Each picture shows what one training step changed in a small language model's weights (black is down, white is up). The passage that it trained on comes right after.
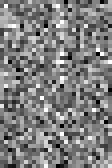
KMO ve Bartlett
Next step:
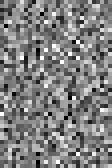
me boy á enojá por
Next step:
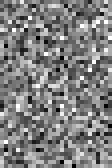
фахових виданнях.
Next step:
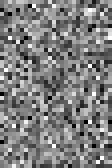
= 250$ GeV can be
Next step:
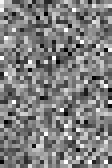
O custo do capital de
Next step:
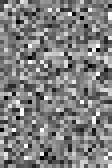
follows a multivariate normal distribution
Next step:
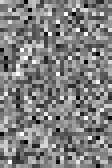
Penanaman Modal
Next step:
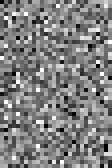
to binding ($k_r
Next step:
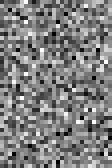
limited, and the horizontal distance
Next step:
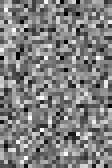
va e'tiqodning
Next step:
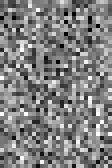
праці, щодо безпечного
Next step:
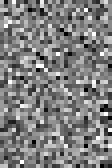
tratado se compone de
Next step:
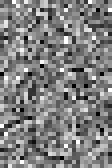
problemas que ilustram
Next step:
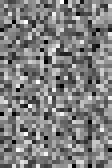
F. Wang, Science
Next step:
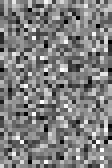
lo construye al
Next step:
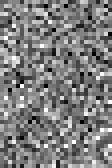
energy and momentum to a point on a
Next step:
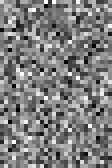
химической технологии.
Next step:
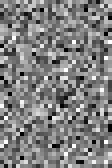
dopant incorporation rate was
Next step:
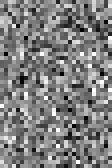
A. Abdullayev
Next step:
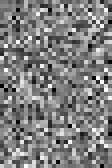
minglab tatar va
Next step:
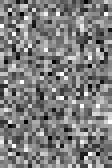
diffusion rates $r$ are shown in
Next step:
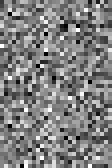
usia dini di satu
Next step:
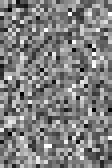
por Foucault en los
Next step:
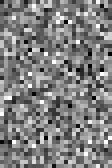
вивільняє час науковців
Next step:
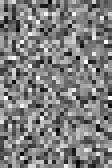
setup} \end{figure}
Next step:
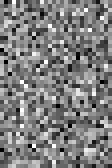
interactions. This can be done in
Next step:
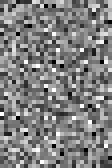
Sun, and obtained posterior constraints
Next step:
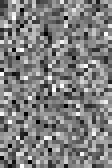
learning problem. Notably, the
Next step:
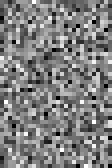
without injustice, public
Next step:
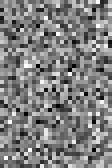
low Hamming weight. Within
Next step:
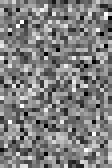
the derivatives. Figure 2b shows
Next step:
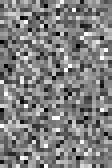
Stark, Kasie
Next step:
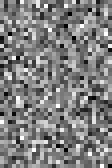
to each other. This argument is
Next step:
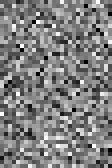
y formación académica.
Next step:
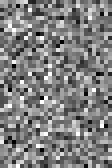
mulheres que apresentaram
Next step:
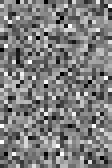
As for feeding the pump
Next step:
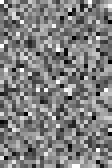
results to other mean-field models
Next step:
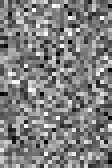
крови определяет
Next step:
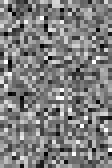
slova: EFLM;
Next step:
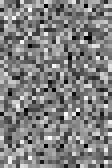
milling a curved slit along
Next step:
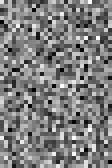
diagrams were drawn with
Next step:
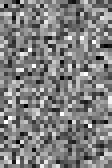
eigenstates, governed by the
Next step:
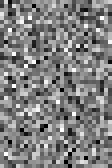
том числе в
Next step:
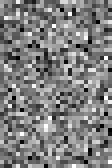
and perhaps that makes them
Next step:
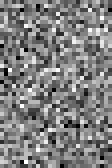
the joint probability \[
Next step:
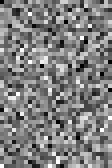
secure monitor can only be called from
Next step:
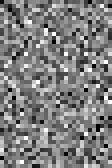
and also MATLAB neural
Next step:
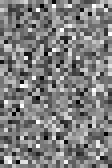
im Bereich Bildung. Die
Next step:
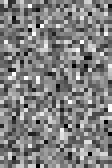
negócio se constitui,
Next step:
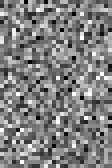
the result of an ``permit
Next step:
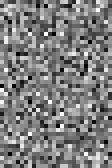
Hamiltonian correspond to computational basis states. To
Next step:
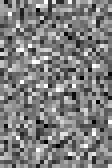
з креативністю.
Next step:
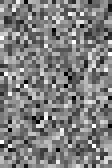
is fully determined by its velocity vector,
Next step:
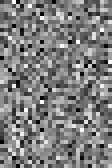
IoT muhitidagi
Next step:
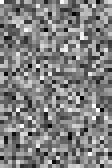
new transform coding method that significantly
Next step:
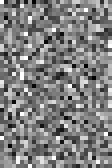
identificar os processos essenciais
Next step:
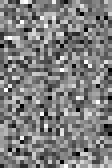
13), sachant cependant
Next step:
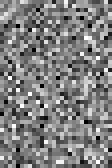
and Control, Harvard
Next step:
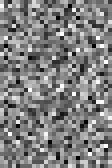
quocientes correspondem à
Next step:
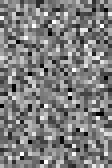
constant $f_K$, that is
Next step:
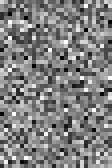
berib o'tsak
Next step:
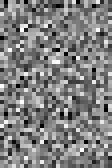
for the majority and minority
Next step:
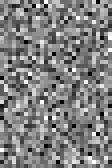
крайней мере, до
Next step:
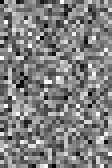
evaluate the diagonal form factors. These
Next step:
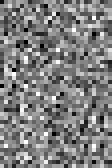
can arise in principle.
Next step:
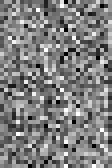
sanaysay ni
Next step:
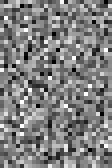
partial condensate is in the
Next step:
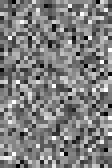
création de bases de
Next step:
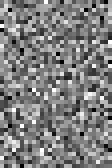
two, a possible option may be
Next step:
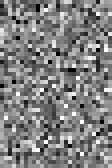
in such a case: One originates
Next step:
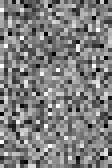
\varphi-\theta \right)
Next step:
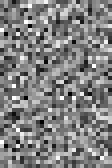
de frate a lui Enea
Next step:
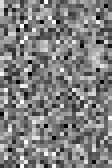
value. \begin{table}
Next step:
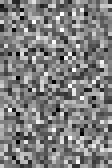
U.N. Truth Commission
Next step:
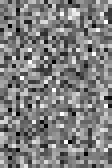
the model reproduces the branch
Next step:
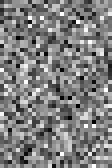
являются базой для
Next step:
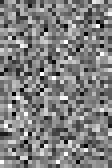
instalação de bombas e
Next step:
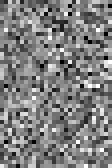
bo'lgani sababli,
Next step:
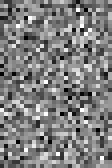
рисками $R \geq
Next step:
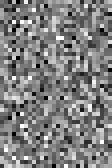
one propagating mode that belongs
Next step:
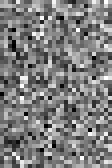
été menée auprès des
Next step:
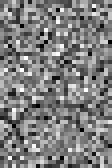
effects by using a modified potential
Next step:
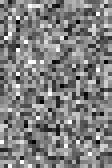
Reconocer no implica que
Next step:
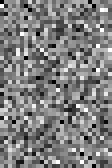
olingan qishloq
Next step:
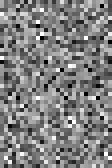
and symbolic differentiation
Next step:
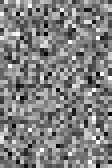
from equation (\ref{28}) to
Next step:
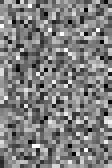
on users' goals, prior
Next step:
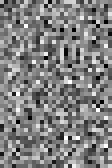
Har bir zavoru va
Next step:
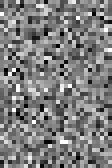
información inicial disponible
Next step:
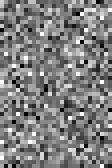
aspectele sale, fără
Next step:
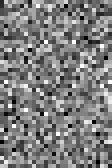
знати, оскільки
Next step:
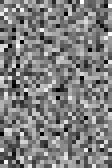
an axion whose shift symmetry is
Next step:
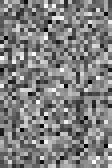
guidelines annotations and
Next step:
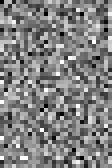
este él plantea una
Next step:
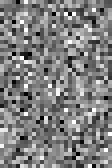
существующих связей
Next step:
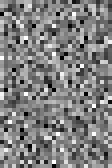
spacetime. The other 4D
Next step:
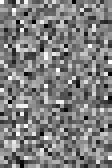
by a secular resonance. The second
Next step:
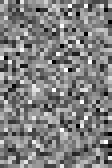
teriam mais de 800 x
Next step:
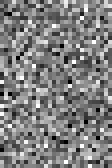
fixed pressure range, here 0
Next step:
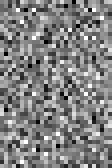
8. Кузнецова
